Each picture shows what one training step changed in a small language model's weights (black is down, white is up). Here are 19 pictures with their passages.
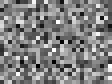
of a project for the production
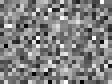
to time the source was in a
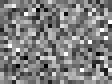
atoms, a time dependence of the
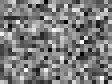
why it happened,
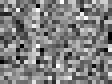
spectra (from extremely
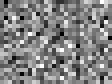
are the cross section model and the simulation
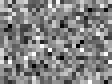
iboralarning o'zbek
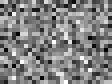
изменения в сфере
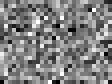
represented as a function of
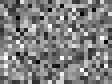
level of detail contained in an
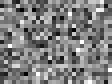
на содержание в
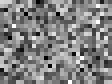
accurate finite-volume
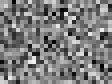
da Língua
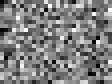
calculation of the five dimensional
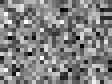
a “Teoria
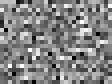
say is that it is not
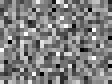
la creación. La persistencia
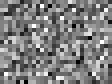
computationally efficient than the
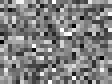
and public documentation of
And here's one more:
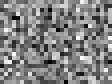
Tamerlan et sa cour
